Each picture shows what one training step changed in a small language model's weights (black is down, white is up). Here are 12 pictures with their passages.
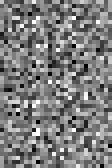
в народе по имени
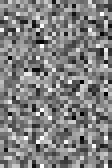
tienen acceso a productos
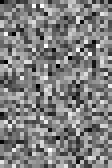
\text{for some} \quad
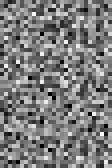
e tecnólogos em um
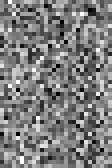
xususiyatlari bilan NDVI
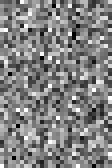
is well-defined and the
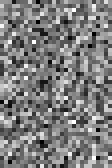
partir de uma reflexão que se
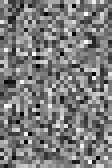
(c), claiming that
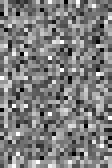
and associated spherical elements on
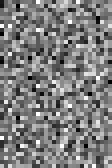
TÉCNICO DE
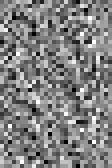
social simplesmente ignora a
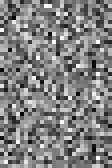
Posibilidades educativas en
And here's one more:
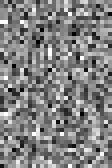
U}$ of the bubble
